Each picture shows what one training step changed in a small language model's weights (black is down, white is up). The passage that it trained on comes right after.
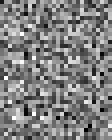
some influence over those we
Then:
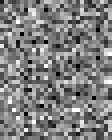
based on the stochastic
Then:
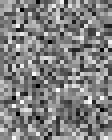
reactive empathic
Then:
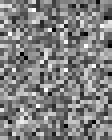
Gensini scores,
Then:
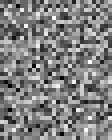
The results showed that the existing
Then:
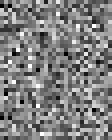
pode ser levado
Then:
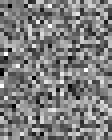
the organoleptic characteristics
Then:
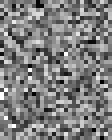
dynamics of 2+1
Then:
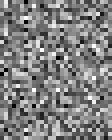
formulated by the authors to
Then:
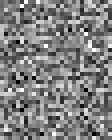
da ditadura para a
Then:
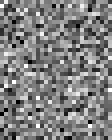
optik zichligini
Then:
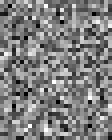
measured value of the track
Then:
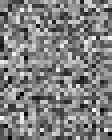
Norcia from one to two
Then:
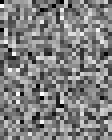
Corresponding author:
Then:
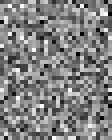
bound to protein molecules,
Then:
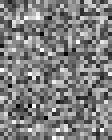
Instruments) that allows
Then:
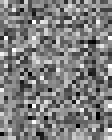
and fine-tuning
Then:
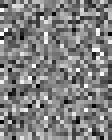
vraagstuk van
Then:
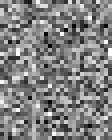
at finite frequencies~%
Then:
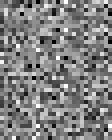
oil, but its presence
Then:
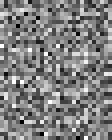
Kelly J.
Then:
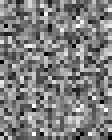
kebijakan tersebut,
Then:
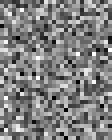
This component can serve as
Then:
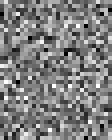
devam ettirilmiş
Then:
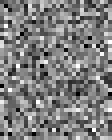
the main obstacles
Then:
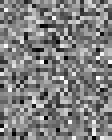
have a significant impact on the
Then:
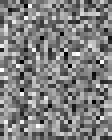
these are usually second-level
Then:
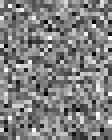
A. Manufacturing
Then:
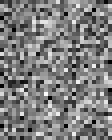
bir vaqtda
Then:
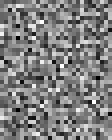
impact the choice function.
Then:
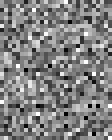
AI and their trust in
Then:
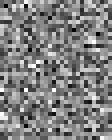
a finite system with size
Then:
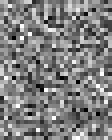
Photon Factory
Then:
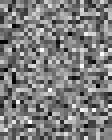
primary infertility.
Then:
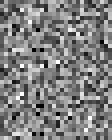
technologies on the characteristics of
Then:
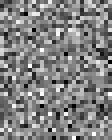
we discuss the improvements
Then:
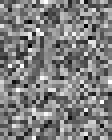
huge global losses
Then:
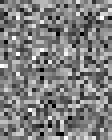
stealth marketing lies
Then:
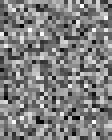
promover a visibilidade
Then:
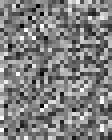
sapropel formation physical
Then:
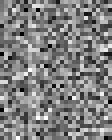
of $569$ detected
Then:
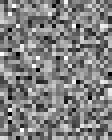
is \begin{equation}
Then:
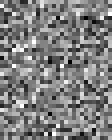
for the danger of
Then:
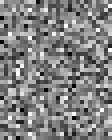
amplamente abordado pela
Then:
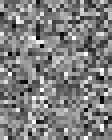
ferroelectric theory),
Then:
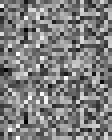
first part of the two
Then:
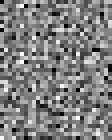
emas, balki
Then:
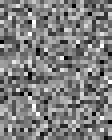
x_k + \Delta
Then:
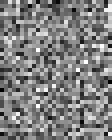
(2023) explored how
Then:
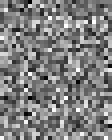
talab etadi.
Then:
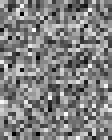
turkeys and geese
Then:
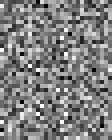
publicações realizadas.
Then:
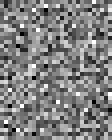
in the rim gap were
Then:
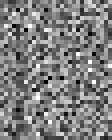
accuracy has improved for all devices
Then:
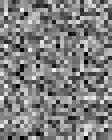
Department of Mathematics,
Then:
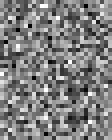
continuum optical depth is
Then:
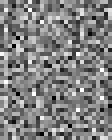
used as the raw water
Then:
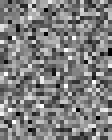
is defined for a given number
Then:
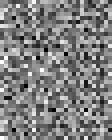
mild people*)larni
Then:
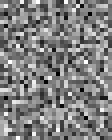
manual adds value to
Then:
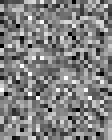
suas experimentações.
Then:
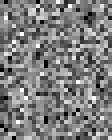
interaction between teachers and students,
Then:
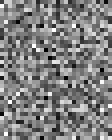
be optimized in various
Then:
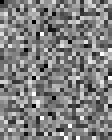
as well as the clinical
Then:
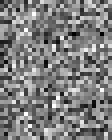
for the future development of
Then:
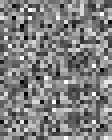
repeated. The process was
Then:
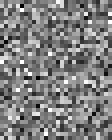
left and right settings can
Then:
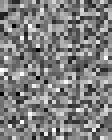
electron gives the defect a
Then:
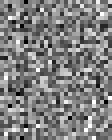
other type incisions with a
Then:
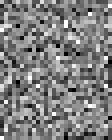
МР (Moderate
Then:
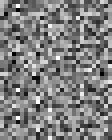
aspect ratio $k$
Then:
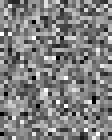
However, in this case at
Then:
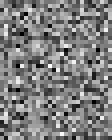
study was carried out using 25
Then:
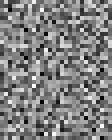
external source for the quantum
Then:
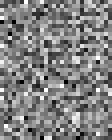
de México,
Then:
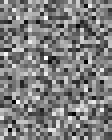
of internet of things
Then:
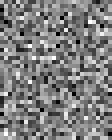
lossy channels are characterized
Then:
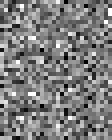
educational, natural and social
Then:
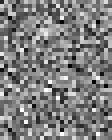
banklar unga
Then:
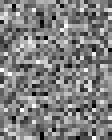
from ASan--).
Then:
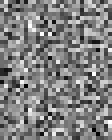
cause the gap between the
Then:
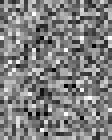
without expanding the dispersion;
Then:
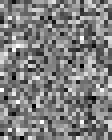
local nature of the interaction.
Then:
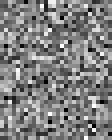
los aportes y
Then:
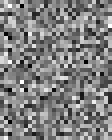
the joint effect of
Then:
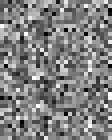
is subject to variations, especially
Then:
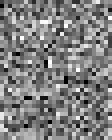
severe physical illness
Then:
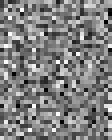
demonstrates, such a
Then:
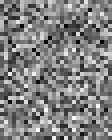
committee. The
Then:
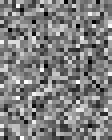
size distribution • Fractionation
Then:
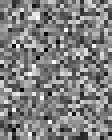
intelligence in public health -
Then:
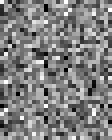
you entered into this
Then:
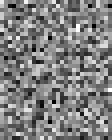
Perencanaan sumber
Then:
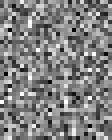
и слепоте.
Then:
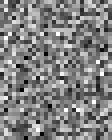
including membrane shape,
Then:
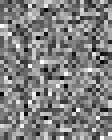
is within a range determined for
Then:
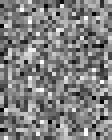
Стяжкина и
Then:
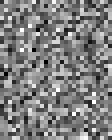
affect students in the next
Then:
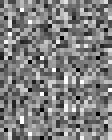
по рекламе
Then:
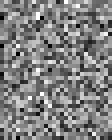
spin--dependent production processes of
